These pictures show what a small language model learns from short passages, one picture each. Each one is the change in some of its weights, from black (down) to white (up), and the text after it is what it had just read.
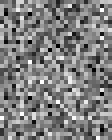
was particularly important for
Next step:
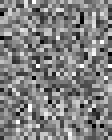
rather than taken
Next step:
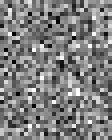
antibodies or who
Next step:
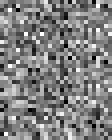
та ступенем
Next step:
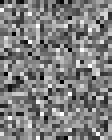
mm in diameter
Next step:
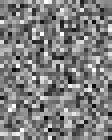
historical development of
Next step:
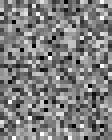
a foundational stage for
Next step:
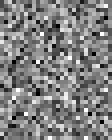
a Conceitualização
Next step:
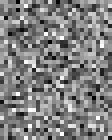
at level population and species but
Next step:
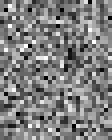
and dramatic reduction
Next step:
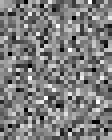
seed oil and also
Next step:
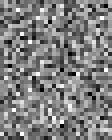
as the most effective approach to
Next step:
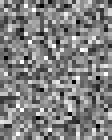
variables and the measures.
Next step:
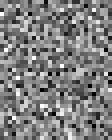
– Araswati
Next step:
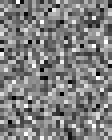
datadas e dependentes da
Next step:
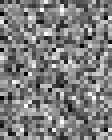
la recherche sur
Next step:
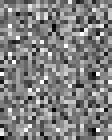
que foi possível identificar
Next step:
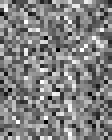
provide tools and/or
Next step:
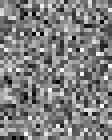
performed LDA with
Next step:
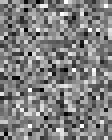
the traces for the
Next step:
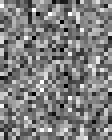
noticias relacionadas
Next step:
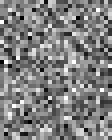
products, wide use of
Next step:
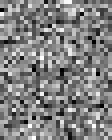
of its association with
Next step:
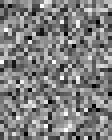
4). Correlation
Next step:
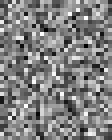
los placeres para la
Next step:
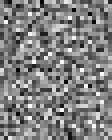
method applied focused on
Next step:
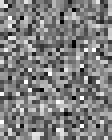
the frontal and
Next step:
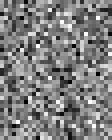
agricole (21
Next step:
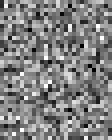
of conflict of interest
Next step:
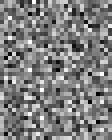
Diálogos con
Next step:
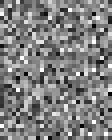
qanday aniqlash
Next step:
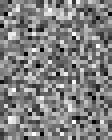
происходит во
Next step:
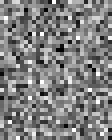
due to agriculture and
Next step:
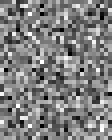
role in the development of
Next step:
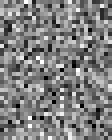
rejected for other
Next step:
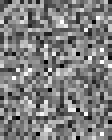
model of crisis management,
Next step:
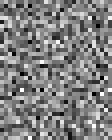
como LA BIEN
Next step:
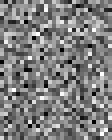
бу тармоқни
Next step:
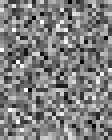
optic probes.
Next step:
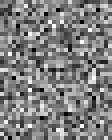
the mixture under
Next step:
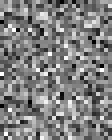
Engineering, National
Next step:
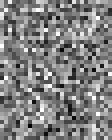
we will deal with other
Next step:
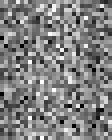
was then employed to
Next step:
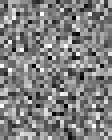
enfrenta a
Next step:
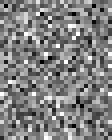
2. Schooling
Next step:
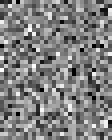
kerak. Bu
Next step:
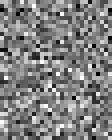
Language Teaching
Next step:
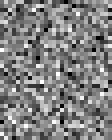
от традиционной
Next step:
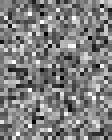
As a result of the
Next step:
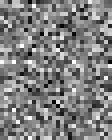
greater power, while those
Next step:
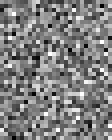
Note. SD =
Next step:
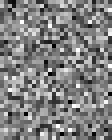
Cross Tabulation of
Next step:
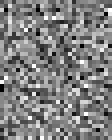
have adequate knowledge
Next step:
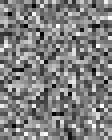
e aquilo que
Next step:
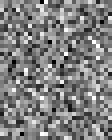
как подроды,
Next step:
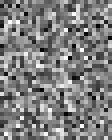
the Endline test
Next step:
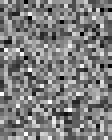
ability of the company
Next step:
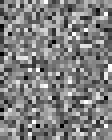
I have learnt from
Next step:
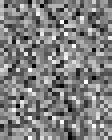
position for 5 to 7
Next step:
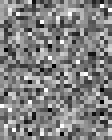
be scaffolded
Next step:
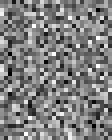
dos jogos,
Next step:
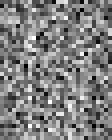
and nonlinear free
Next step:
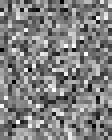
on publication metrics
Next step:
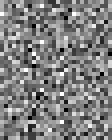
persona es diferente,
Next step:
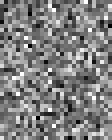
contamination of urban
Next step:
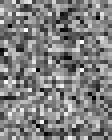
of its segmented
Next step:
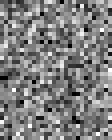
In summary, the
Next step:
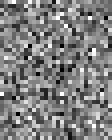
nature of feminine
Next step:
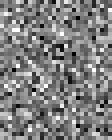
os indivíduos
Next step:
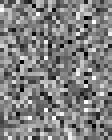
For example, hydration
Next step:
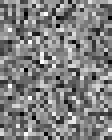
are and what paths
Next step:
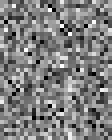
(or set) addition and
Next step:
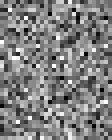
increases in greenhouse
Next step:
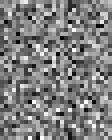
often not allowed to use
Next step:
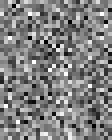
Namuna olish va
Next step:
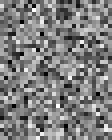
indicates a good fit
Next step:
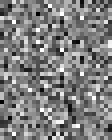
known that composites
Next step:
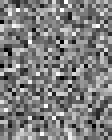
s VIS=1
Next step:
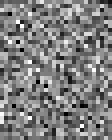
communication services is the major
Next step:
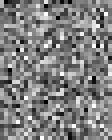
circulation for far
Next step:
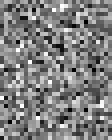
the development of a healthy
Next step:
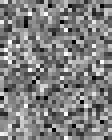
sobre los deberes que
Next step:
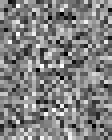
designation which was later
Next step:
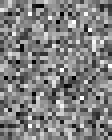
and the stack is
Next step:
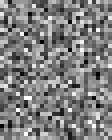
la mise en place
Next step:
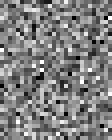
rasmlar bera
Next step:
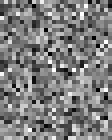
true target class
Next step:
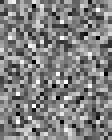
tiempo que se
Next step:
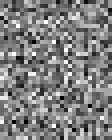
ay siyang susi
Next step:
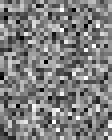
Sport Palace in
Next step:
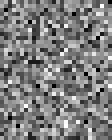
sonorous works,
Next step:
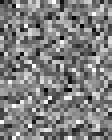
demands of the
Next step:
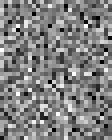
Jiang et al.
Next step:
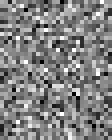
into queries, which
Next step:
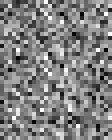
understand, experience and assess
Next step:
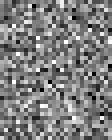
Labels are a
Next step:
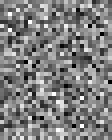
theorems follow as
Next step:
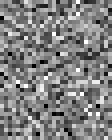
ay madalas
